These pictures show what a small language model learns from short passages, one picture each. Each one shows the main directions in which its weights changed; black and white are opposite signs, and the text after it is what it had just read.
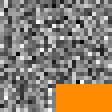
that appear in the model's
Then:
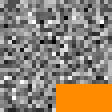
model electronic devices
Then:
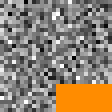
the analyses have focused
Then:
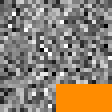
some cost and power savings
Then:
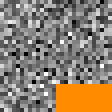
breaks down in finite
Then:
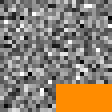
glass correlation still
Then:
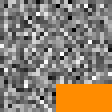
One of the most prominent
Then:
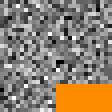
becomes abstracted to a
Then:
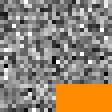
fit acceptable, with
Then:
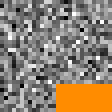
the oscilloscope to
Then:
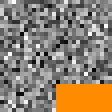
the image encoder is
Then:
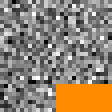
yet between the physical and
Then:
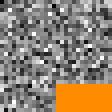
as a generic retrieval
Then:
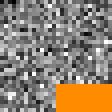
the $k = 1$ core
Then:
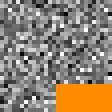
profiles in terms of hourly
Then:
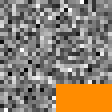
and $3$ can be measured.
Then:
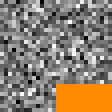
\begin{eqnarray} \label{
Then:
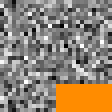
all constants of order 1 in
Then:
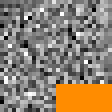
of their corresponding EMU continuum
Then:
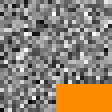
two inequalities we have
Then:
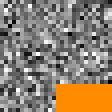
relative ages of our sample of
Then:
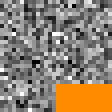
(The above form can be derived from
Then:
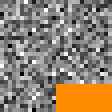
to be monotonically
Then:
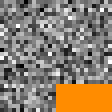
Lamport, L.
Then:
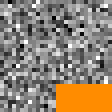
against carefully
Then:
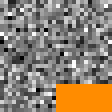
radiated by a shock with a
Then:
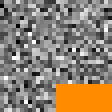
fraction of massive stars which are
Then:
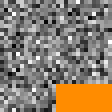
shown are the periodograms with
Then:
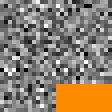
test $\times$3 & under real
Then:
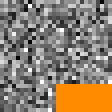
we emphasize that the
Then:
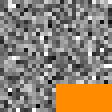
comparatively light sbottom and
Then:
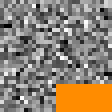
as temperature, current, and acoustic
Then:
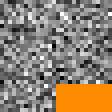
coupling $\alpha_s$. Thus,
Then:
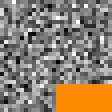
the cluster-bath Hamiltonian
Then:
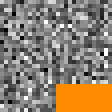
made that the real part of the
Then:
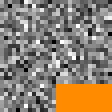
inconsequential, it may include
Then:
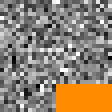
approaches: We analyse the different
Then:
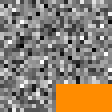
rapidly reconstructs the
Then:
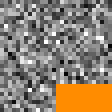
find no signs of deterministic
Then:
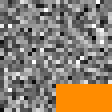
Boltzmann constant and
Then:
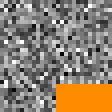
modes that these instantons must have
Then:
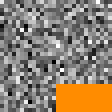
possible states. Among all
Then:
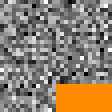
comparable to that found by Alice
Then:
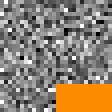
that this expansion occurs
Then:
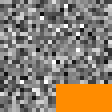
that the J = \hig\ line
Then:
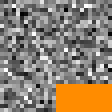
extraction directly translates the
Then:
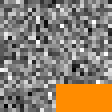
not improve the fit. The fits
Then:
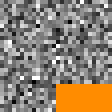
and remaining physical parameters fixed,
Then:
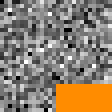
caused by detector or
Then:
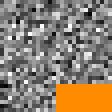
distribution in the case of quantum theory) can
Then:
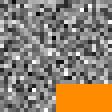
enough vertex resolution to follow
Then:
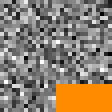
similar sets of journals; for
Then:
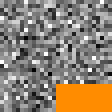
us start with the standard initial state in
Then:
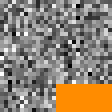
Pb, Mn and Mo were
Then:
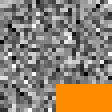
analytically by integrating the
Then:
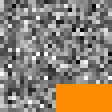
processes by the orchestra's
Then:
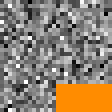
anisotropy amounting
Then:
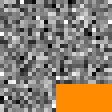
describes a system with no local
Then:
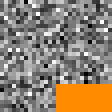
filter incoming data from various
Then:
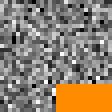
present part of their undergraduate
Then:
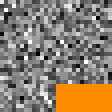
very well, however we note that
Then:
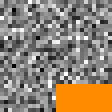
for this prediction task.
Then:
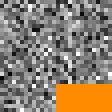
monomials or prefer
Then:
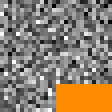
spectral windows from the
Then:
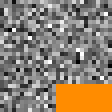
the most current data are those from
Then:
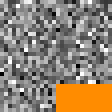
simulation studies have been conducted
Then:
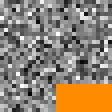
be second order polynomials in
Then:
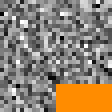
$\Delta=0$ of any atom
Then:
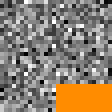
electric field is only little
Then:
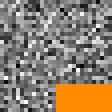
\rho \mathbf{u}\, dV
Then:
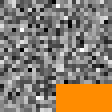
energy condition (WEC) and
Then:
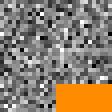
different approaches. Each considered
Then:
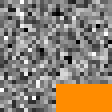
of the nanoparticle, in
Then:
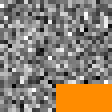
we put two restrictions on
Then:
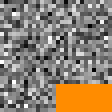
wide contacting areas with
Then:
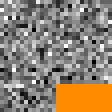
Then , \begin{equation*}
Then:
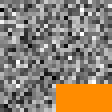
Pomeron cut contribution
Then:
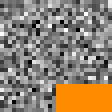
will use this analytical approximation to
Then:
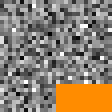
the obtained pole varies from
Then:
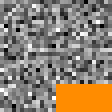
explicitly enforce the
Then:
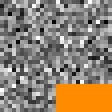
\rangle $. These calculations are in
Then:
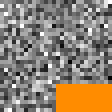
line is the relative continuum
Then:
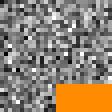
t_{MC,c}$ are the
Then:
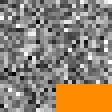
stars. The upper limit corresponds
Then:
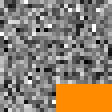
each with a different maximum energy of
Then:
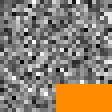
determines their commitment
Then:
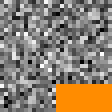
Frequency, $f$
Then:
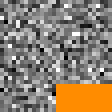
variables differ by at most
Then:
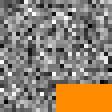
emitting region in non-magnetic
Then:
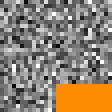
into Eq. (1), the
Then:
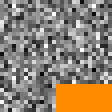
and Space Science
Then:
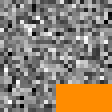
set of gauge-invariant operators
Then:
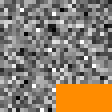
never combined. The final
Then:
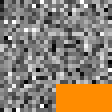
well understood and tested
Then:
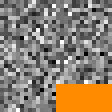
2.44. \item The new
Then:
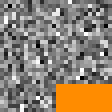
the very simple result \eq
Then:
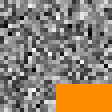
fundamental allometry}
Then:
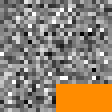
For electrons and positrons,
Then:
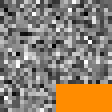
be rewritten as:
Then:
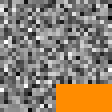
to better match the data.
